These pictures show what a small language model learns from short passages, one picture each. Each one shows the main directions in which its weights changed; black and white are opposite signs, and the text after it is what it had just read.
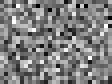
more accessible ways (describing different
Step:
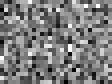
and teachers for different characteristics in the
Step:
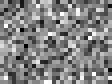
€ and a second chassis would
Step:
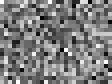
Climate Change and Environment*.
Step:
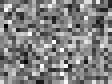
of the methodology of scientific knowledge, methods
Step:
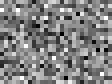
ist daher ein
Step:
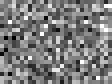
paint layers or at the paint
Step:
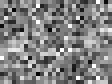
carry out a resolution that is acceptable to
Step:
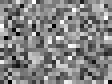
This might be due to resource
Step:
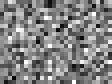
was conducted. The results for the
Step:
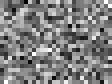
Task offloading in IoT based fog
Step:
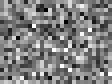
area of Sahand mountainside
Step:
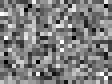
of Jain iconography into the
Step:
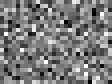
place. Figure 37: Stubble
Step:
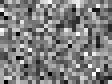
they have helped develop, which provides
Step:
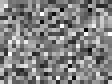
of Bremen and participated in
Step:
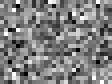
revealed that declines in yield due to
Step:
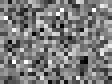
be relevant. Under the subheading
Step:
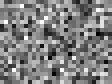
from knowledge of solved problem and its
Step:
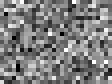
DI water for 24 h and subsequent
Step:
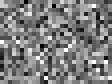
búsqueda de
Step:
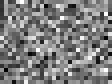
change; emerging technologies; health issues;
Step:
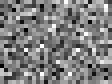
Percent Cumulative Percent
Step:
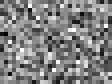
more accurate than are DDM equity
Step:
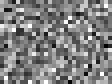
and intellectual property, Indigenous
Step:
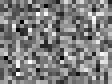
descending perineum syndrome often go
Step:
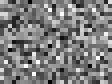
Multiobjective Optimization Methods:
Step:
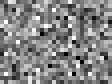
funding in the animal health domain, without
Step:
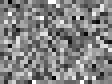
influence shows that with the role of trust
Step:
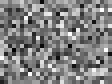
as to correct the metadata risks
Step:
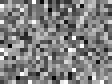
implementation provided in [80].
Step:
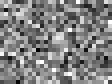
importance of CCS/CCU
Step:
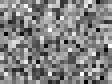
editing, Methodology. L.
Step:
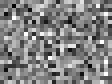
W. C. Mok, and
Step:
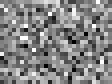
could play a role [2]. In
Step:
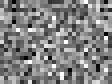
reuse, sludge reuse
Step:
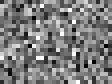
*J. Sci. Food
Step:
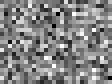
using historical, economic, logical
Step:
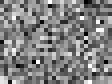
the Musa international transit centre.
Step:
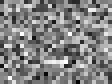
water temperatures of approximately 60°F.
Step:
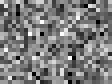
arguments and return to the work with
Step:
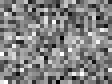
of milking, as it is
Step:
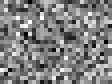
surrogate to reduce the generation
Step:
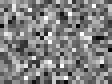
of Development Management. Mean, standard
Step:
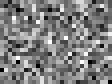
to the students' cause. They were
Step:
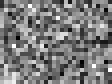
to small mammals.
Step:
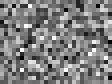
among adolescents with
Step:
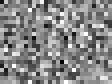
facility layout in large cities.
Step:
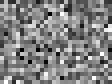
TPMS geometries, were
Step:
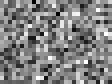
the reaction mixture was taken from
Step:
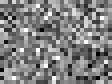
to enhance human relations for a high level
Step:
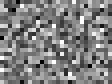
links are defined by the expression 150 of
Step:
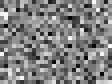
рівня 3 В
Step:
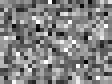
an existential fear and
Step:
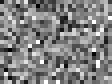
First, we introduce a discrete
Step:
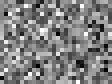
conflicts. Failure to respect
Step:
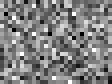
in a completely automated production system.
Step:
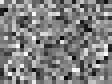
and Gardebroek
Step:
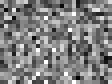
most of the oil reserves were placed
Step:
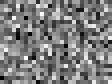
Abstract This study investigates the nature
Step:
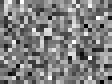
devices (Chapter 4, Part
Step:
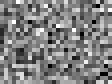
as used for tensile test
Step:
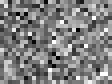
essential for building their foundation in data
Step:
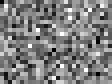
areas, excessive new construction projects,
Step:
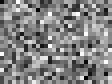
performance for each parameter. 3. Results
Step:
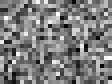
it does not reflect more on ITC
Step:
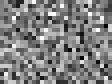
child presenting with high riding
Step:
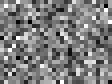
collected but not analyzed yet for any of
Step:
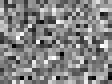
government has implemented various initiatives, such as
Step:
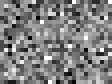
top three states availing its benefits are
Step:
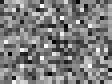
compared to silica fume
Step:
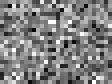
the Ahmadiyyas
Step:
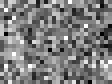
all aspects of the set-up of
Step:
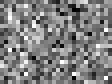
(if applicable) provided to allow
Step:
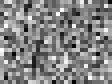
the research's goal was to evaluate the
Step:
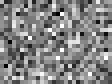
the bioglass content is
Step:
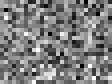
of colonialism, and because
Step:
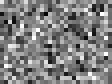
concentration and overall mental well-being.
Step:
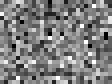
The greater *Equisetum
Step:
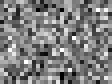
tumors, and the finding of
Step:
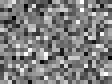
human genome is disease-related and
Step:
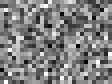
spring and the resulting favorable
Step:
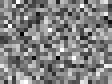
oralig'ida tuproq
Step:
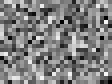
are highly important, as for example:
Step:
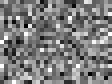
the options on global warming
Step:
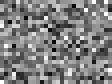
art; revealing the importance of
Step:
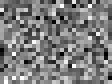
document describes the characteristics of the demonstrators
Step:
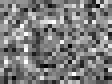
patient compliance. Additionally, patient compliance is
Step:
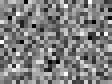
Web Services architecture In the web services
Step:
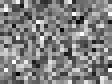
project. Unless it goes against
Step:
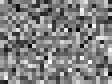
provide optimum accuracy, system stability,
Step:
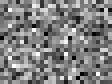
II. Higher Education in India
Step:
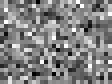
unsaturated steam atmosphere at
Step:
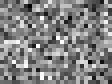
appropriate pH. The sorbed
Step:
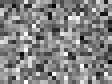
exposure. It has previously been shown that
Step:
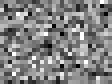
energy generation, transport and agriculture. The
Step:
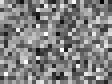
brought many benefits for patients, such as
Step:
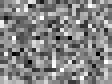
state dynamics. Mathematical Model The
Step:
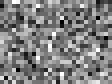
can adapt the curriculum, focusing on
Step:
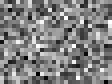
science teachers in teaching the said topic.
